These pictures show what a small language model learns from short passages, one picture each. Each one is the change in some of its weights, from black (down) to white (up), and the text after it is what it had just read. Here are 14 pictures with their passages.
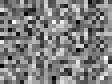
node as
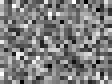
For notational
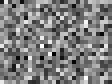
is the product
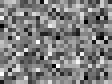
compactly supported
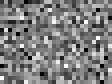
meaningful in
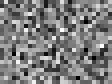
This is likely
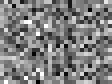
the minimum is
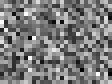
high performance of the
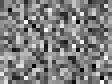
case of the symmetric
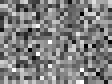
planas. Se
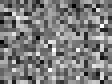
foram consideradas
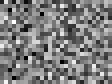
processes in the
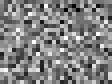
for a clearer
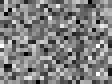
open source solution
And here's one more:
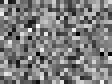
medio digital
